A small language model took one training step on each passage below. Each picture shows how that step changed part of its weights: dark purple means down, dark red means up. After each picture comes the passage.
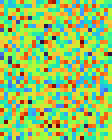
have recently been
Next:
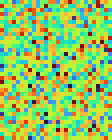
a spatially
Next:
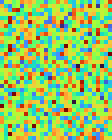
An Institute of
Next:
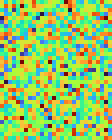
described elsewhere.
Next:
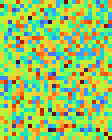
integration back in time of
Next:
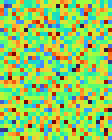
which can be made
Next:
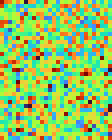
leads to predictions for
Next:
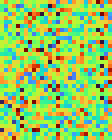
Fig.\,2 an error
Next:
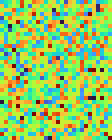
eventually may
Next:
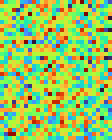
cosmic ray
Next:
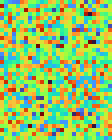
negligible as
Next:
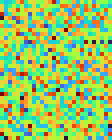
could shine due to
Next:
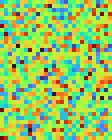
and $F_{\rm
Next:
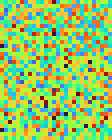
can reliably
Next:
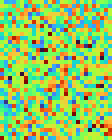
we discuss the implications
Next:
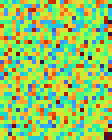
the interactions between the
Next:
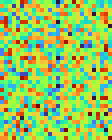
time (scroll
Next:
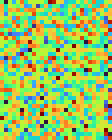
to the one of the
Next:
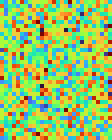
is momentum independent.
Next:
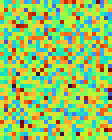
fractions of parton
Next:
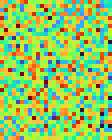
This rotation transforms
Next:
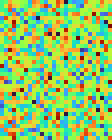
(a) and static
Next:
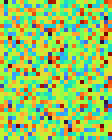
to reproduce the
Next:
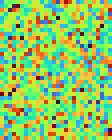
Phenomenology of
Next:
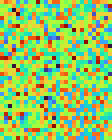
rates for unparticle
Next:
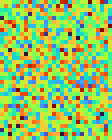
the wormhole solution
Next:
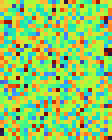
which is between 10\% and
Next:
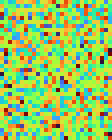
would have significantly more
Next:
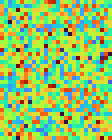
have only analysed
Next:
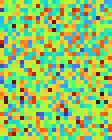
will certainly
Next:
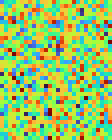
starting point, with a
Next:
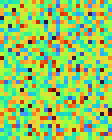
additionally make it more
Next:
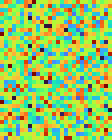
(the latter not shown
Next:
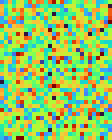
of the horizon
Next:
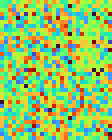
in estimating the
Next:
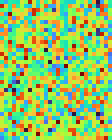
no signal of a detectable
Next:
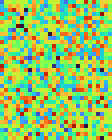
x-ray diffraction
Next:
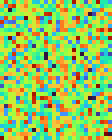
e^-$ pair production
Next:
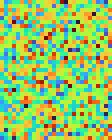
based on a well known
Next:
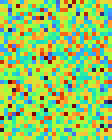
special care should be
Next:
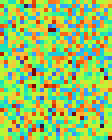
for controlling the
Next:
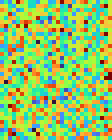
of gas. Beyond
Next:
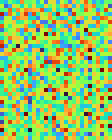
contrast, the
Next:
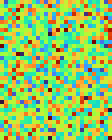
previously [2] such
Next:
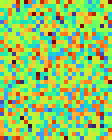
possibly gas at
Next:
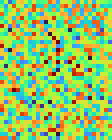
models, we show as
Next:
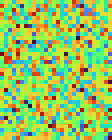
It was observed in a very
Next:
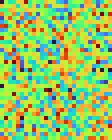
and Technology,
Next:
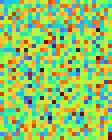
such as Visual
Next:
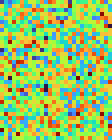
being constrained by
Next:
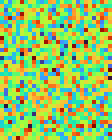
appropriate frequency
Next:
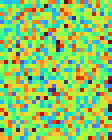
an analytic function, this
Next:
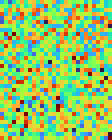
problem, in the special
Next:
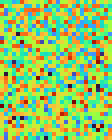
a shift of
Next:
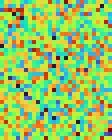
remains stopped
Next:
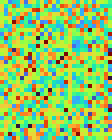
above the characteristic temperature
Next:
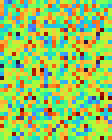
analyze the sensitivity
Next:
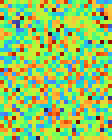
graphene, there
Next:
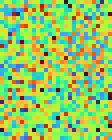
\qr asymmetry term
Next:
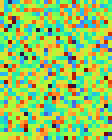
new communication channel
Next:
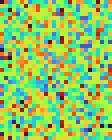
preferable option
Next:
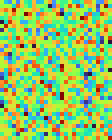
past actions and observations
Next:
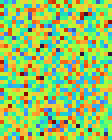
it is necessary
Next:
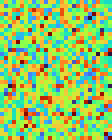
top from that on the
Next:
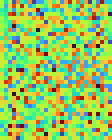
\vdots & &
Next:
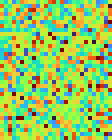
the collective charge
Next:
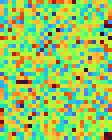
of the star-formation
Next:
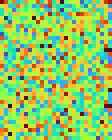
where the summation over
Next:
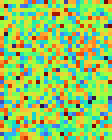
spectra were analysed
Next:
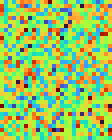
-- the German
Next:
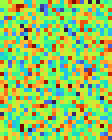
NV-centers in
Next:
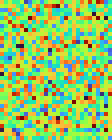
space the broader
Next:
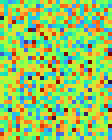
more realistic, because in
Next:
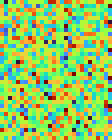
to the temporal evolution
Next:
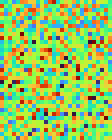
the repulsive
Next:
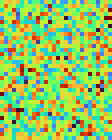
full list of
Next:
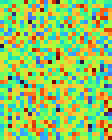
level because its uncertainties
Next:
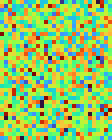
The ferromagnetic
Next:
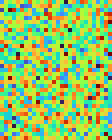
Rao Bounds
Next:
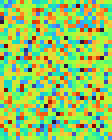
performance displayed in
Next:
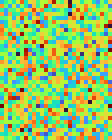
is an exact linear
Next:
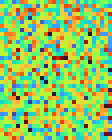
the other hand, in
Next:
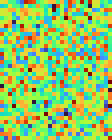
the protocol
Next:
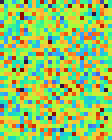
satisfy the
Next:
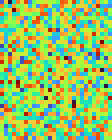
or geometry.
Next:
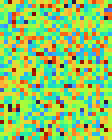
modified such that the
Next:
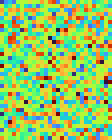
with what they would be
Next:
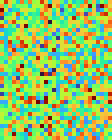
breaking of the
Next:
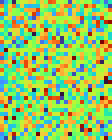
with a rather large
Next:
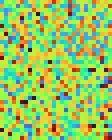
is expected for $p =
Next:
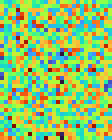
studies involving the
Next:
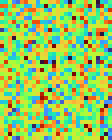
a two body
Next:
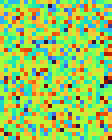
between vacuum
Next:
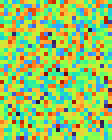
the convergence of
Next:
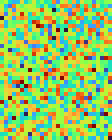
remains finite,
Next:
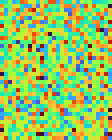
the spectrally resolved
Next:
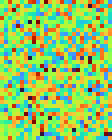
that the soliton was
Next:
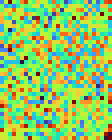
eddies of different
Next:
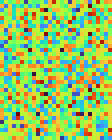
tool in dimension reduction
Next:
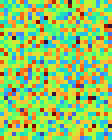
is periodic along the
